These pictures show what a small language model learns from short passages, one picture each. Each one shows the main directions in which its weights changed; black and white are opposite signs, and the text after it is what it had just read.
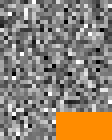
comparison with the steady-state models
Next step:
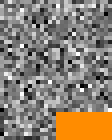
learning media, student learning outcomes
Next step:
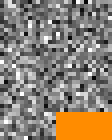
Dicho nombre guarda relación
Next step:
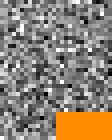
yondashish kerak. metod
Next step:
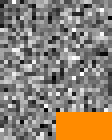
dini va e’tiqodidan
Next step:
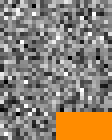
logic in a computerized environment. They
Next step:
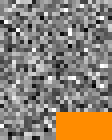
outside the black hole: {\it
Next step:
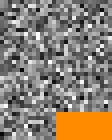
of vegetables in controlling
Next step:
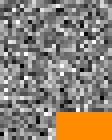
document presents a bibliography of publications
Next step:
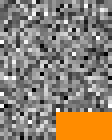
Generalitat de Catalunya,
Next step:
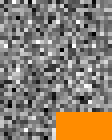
своє оригінальне
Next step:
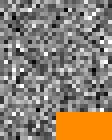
traduit pas par une création de
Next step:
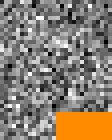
shown in Fig. 2 (c). These
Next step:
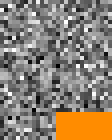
deep filtering approach that uses a complex
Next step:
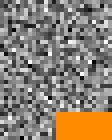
the particles are identical and every e is
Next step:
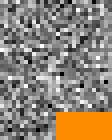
the most used method, for defuzzification.
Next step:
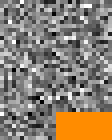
downloading We are very pleased to
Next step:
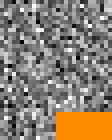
the parameterized spectrum to the experimental E2 spectrum,
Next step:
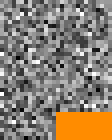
chiqiladi. Tushunchalarning
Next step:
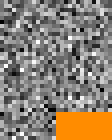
in baryon number violation within the standard
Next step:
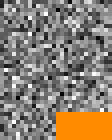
an MC balance prevails for
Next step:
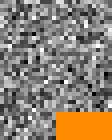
difference in dimensions of research anxiety among
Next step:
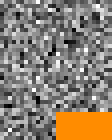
- ✓ Taxonomy and
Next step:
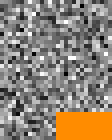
Normdaten dienen. Auf
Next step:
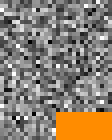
of quantum graphs, namely metric
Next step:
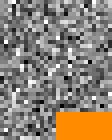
as the liver, kidneys, and
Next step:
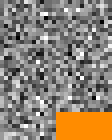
trends mainly reflect the difference in the
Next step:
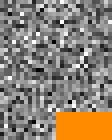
structures. Currently, the implementation of
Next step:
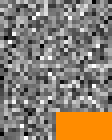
and velocity of the hydrolysis of cane
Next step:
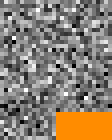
method has shown a relevant sensitivity to nuclear
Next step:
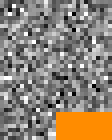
the doping of the p^+ implant
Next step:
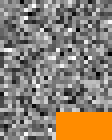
series of Rydberg states including only one
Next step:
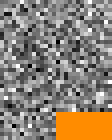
mass to overall stellar mass), we
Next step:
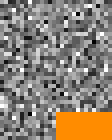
information leakage (crime) |
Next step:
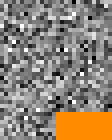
- i\omega_n}, \eea in
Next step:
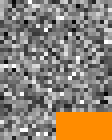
total water depth is 250m and the
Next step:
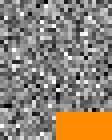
serum free culture medium for bovine
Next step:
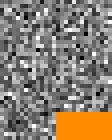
multi-wavelength coverage to obtain complete
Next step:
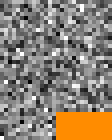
structural equation modeling is performed on two
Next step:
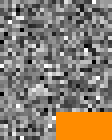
ale plenarei..., sau
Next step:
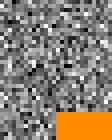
(2004). «La expansión de las
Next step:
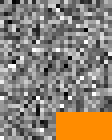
(2009). *The Economics of
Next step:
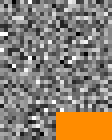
Необхідно створити
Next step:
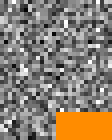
complex amplitudes of earth-relative
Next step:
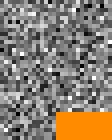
often in oncological surgery. The
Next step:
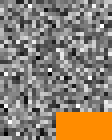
phase. Thus, the critical density of the dilute
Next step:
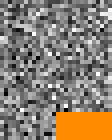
essential amino acids, as well as any
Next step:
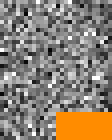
Given a set of approximate values of the
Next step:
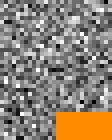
guruhida 49,02% ni
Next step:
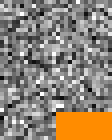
se legitima. En este contexto,
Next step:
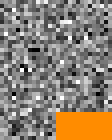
tradição e modernidade - uma
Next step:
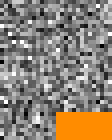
measurements are challenging because interfacial
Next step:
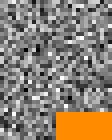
across the institution. The project team collaborated
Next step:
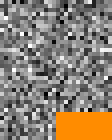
que dirija sus investigaciones.
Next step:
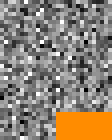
= {astro-ph}, adsurl
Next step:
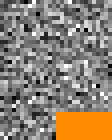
(2019) there are different types of concept map:
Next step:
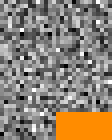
3 and the controller will stay in
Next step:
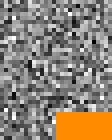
permite ao leitor compreender os
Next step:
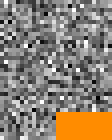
on larval density and tunnel length
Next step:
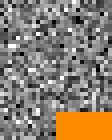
dalam lingkup kedudukan
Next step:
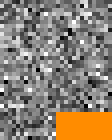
raqamli transformatsiya yangi
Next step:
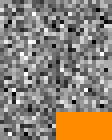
і по-третє, стати
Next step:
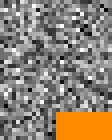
predominantly adjusted by
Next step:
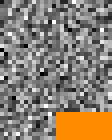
has some disadvantages, especially regarding
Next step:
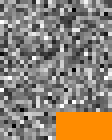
node, which is closer to the
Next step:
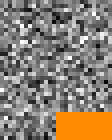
films sandwiched between two
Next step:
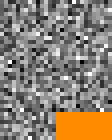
for the three datasets of main interest here: the
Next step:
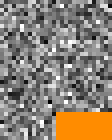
Special Economic Zones in
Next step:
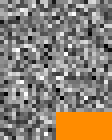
take the measurement. If there is more than one
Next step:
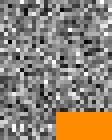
Jacoby variables and also in terms of the
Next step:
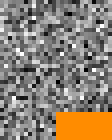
tarqalgani ijtimoiy
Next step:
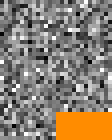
таких підприємств,
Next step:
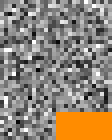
of the unmixed 50% FVF samples
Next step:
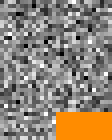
were used with voltages ranging from
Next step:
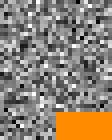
there is more supercooling in the compressed
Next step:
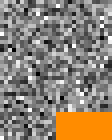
it is subsequently transferred back. This
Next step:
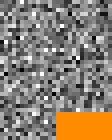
w tradycji liryki
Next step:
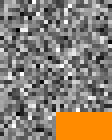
truthfully. Name (Lead
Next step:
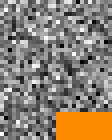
a given integrated luminosity we are able
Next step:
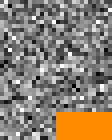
Although we have taken $\kvec =
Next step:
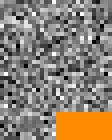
\end{eqnarray} This is consistent with
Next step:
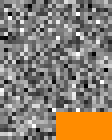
training time (2.1 hours) and
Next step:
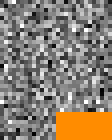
the placement prediction, and appropriate
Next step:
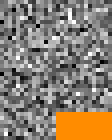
yaitu sebanyak 33
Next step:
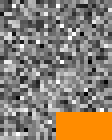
LP model: if we add an electron in an
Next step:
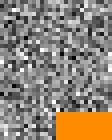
de vidéos du visage. Une
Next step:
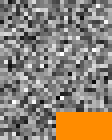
this, the CONEXUS participatory assessment
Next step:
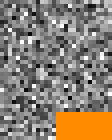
$\mu$ of our model. It would be
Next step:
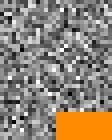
for discriminative models (refer to Section
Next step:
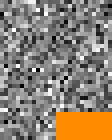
clear from the table that Magnesium
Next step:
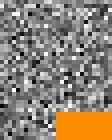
Suvi Sojamo, Suvi y
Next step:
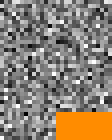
repetitive physical tasks and poor
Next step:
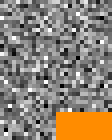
two variables. Results: The results of this study
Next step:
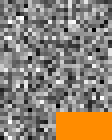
en su sentido integral, ni de
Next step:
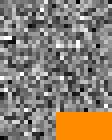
study was conducted with a trainee
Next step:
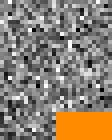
[5, 6]. In this situation the
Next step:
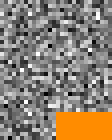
of a jet, more significantly, the underlying
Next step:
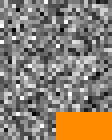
Determine its Usefulness as a
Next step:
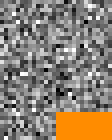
dotychczasowych danych
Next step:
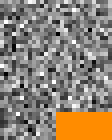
as labelled in the figure. Intensity
